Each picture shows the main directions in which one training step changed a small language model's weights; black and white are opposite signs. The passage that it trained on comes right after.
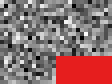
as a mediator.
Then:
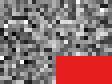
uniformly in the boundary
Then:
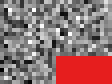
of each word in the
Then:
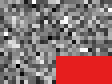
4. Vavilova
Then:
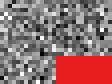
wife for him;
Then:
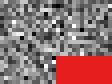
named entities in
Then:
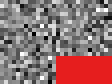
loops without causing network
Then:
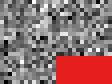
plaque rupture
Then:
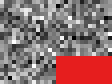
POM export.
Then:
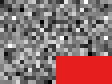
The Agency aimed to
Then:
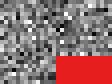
meaningful PQCD
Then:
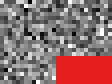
for kindergarten teachers
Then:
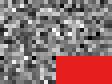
a relatively new trend in the
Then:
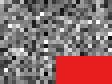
this subsection has been carried
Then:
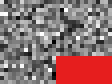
of past and future making the
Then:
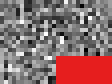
economic impact of the Russian
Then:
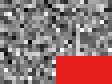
fraisage de la
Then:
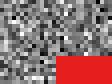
considering both orientations of the
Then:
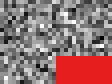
analyze the ensemble statistics
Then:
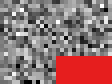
populations. Due to
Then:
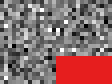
the thickness dependence of
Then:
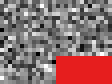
soket lampu
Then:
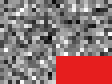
misconceptions or provide
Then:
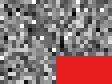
consumption of plantain is
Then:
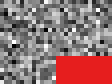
of theories and techniques for the
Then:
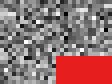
and 1.71 respectively;
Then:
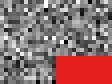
explained by hadronic or
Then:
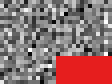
correlation length $\xi$ is
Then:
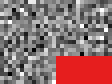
logging operations is being
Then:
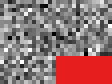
radiation are vital in
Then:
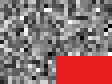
field energy density is constant,
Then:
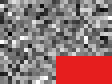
feasible and safe,
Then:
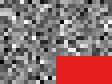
like CALL and
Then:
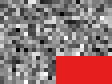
with electron-phonon
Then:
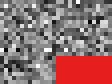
are as an example in which
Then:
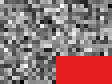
disorder on length scales long
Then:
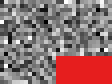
structural and chemical complexity of the
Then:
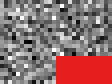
bateau vers le
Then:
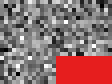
again support the notion that
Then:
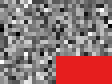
dotted curve shows the result
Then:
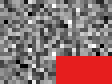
interval. Pillay et
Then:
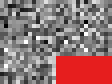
universe has an accelerated
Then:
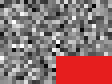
after another 6 measurements, in
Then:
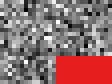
on developing their online presence,
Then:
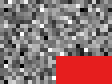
^a Protein (%)
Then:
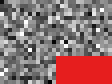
corresponding best-fit single
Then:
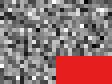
offers the conclusions.
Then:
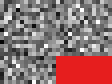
in national and subnational
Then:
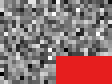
properties, which are functionals
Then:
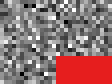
public domain and can be
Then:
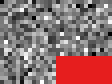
Vidas Verdes é um
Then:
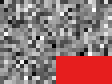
the RVE can be found
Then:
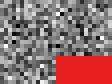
the CAM, but each
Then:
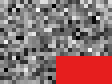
which the nucleation becomes
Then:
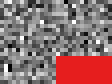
evaluation of the fruiting
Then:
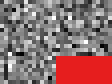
the practical application of statistical analysis
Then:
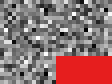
This reflects the different
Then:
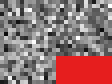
learning versus traditional methods on
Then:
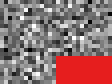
capable agent. This
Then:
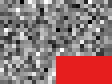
that technological substitution can
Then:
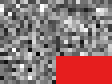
abundances for 85
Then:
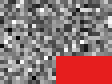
аспектов можно
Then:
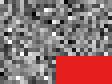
linear distributed-order fractional
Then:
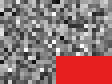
the COMs at a
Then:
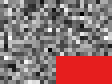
in the field of sports
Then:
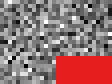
and for r $<$
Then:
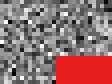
constantly tell me,
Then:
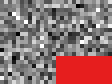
An intriguing aspect is
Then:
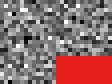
respect to pressure transducer
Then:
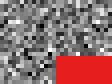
when user did not get less
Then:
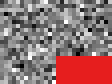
los 23 estudiantes que consideraron
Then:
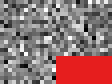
să apeleze
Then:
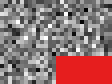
discuss both, electron and hole
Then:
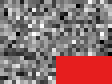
of this hypothesis is to
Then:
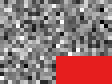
datasets. Conceptually,
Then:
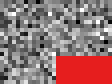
cement is produced on the
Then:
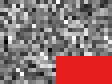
the noises of our
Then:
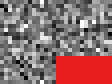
sobre lactancia materna
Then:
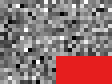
qilinadigan tovarlarga
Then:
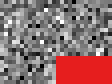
momentum-energy space, of
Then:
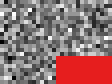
and the DFG and
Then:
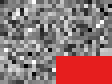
outside their home communities to
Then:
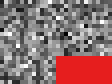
the 21st century.
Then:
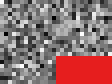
its equivalent AUC for
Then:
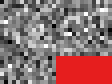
*modulated antiferromagnetic
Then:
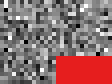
the order of the fluctuation
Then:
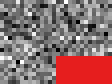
\end{figure} In
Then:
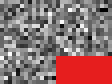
se convertían en
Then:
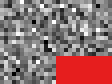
were used as well but this
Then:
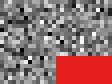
types of defects, particularly
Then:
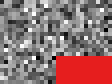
some of them have no initial
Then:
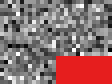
approach is justified,
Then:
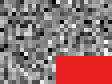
on the basis of these properties
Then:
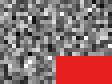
the kinetics discrepancy
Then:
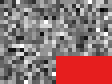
contribution from quiescent galaxies
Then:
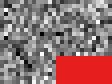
(2001) distinguishes its
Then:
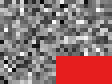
performed a simple calculation and obtained
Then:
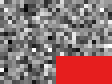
the day, it's the
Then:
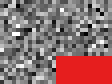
as a model for the the
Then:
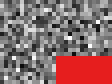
системы развитых
